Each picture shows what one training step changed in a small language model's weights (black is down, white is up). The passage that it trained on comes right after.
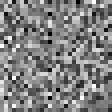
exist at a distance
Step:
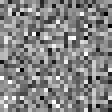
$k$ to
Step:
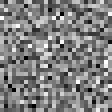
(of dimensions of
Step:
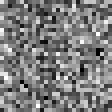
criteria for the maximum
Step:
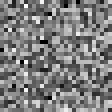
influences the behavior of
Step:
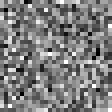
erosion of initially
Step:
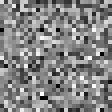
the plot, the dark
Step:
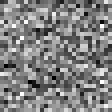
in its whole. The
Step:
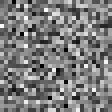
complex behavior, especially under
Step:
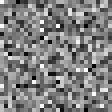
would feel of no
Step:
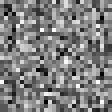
variable names from the
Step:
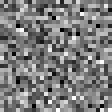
trivial change of geometry
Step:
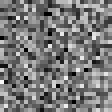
exceptionally high
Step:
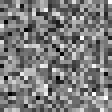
groups of symmetries. We
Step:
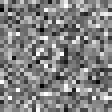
Now, you will be
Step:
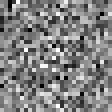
parameters, ${\mathcal
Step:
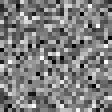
singularities is possible
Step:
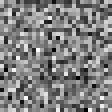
of these contacts
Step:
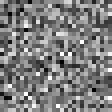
Zhang and Norman
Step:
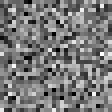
parameters and temperatures even very
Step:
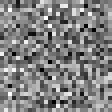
equations $k^{\rm
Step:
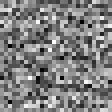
limited by the computer memory
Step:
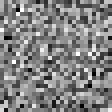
the large tip
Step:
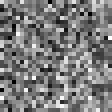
This assumption will probably
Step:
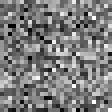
beyond the scopes of
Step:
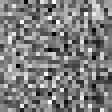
$s$-wave scattering
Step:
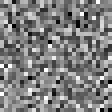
consists of two sorts
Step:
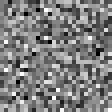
model with an exponential potential
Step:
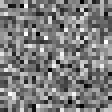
scheme to perform numerical calculations
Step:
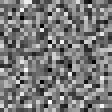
bit steeper in
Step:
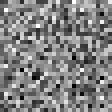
the MSSM.
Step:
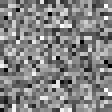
is the heat capacity and
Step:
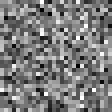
has led to numerous
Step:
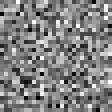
and 5 dimensions}
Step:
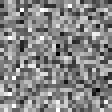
a nucleon at the
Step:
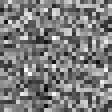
method. The size of
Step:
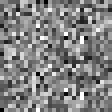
we only have the most
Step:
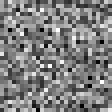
the Majorana zero
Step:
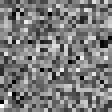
by an overall constant independent
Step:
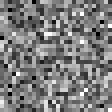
mass difference (a quantity
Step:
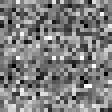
with the domain labelled
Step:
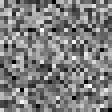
of the research involving behavior
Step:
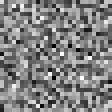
the principal axes
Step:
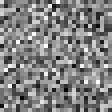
a scene can
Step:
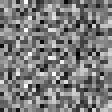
as large as a
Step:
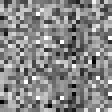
\in BZ}
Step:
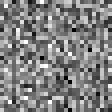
Institute of Technology,
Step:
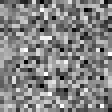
PESQ, three
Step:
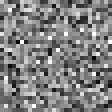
some $j_0
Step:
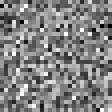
Cu and ensure
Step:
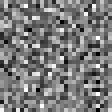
making them susceptible to
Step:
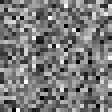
closed-form expression given
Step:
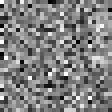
We will show that
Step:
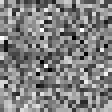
of the inner core may
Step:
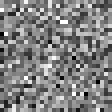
obtain the spectrum, and
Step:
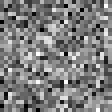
observation spectra, we
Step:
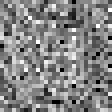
\alpha) -
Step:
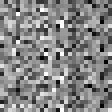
Law, the model
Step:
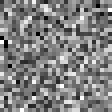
they are not applicable for
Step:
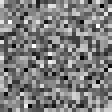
common for magnetic fields lower
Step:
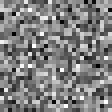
treat a particular class of
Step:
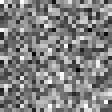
On the other hand,
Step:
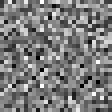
same fund type.
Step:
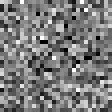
Indeed, the predicted enhancement
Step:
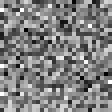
sound in the fluid is
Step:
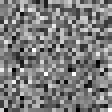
a small set of data
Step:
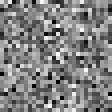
\een In order to
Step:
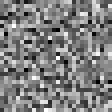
Creating and
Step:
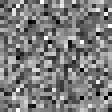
density of states is strongly
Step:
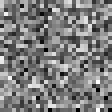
new method for calculating
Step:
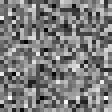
all possible input pairs appear
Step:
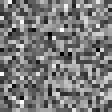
Beam envelope experimental
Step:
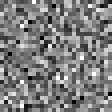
walls are present.
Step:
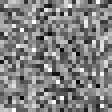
future attractor which
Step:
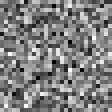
correlation length $\xi$
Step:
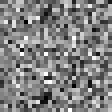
Finance \&
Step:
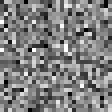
tachyon solution
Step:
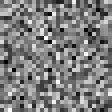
that can be expected to
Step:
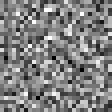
scenario (A) and
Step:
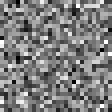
Examples of bond
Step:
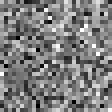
of planar optical system
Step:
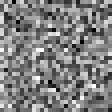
exist for each of the
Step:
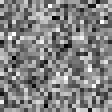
nuclear pasta have
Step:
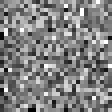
Since we have a periodic
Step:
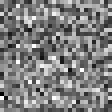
quality loss, they require
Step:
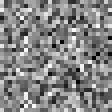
s \right)
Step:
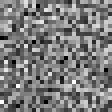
interesting to measure the elastic
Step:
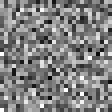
the results of an
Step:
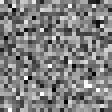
flow along the $\hat
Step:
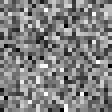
argument, we have
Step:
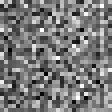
frequently found high symmetric
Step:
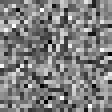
few Hubble time.
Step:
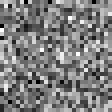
Other Models of
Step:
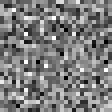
approaches to legal
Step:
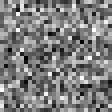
the square root of the
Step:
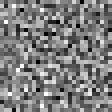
CMSs up to
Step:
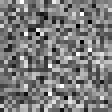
distribute software under
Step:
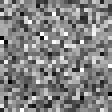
that they are considerably
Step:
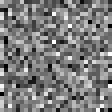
possible production of DM particles
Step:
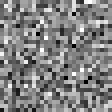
be added to the second
